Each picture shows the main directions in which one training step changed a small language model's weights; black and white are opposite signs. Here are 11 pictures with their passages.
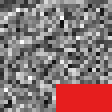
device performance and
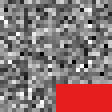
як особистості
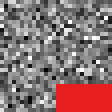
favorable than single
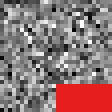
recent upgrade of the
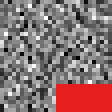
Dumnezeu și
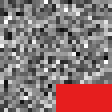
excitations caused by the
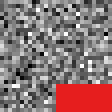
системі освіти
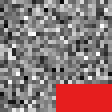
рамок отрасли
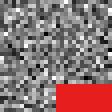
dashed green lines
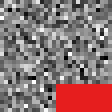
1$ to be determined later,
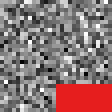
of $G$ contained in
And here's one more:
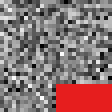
became costly.\\
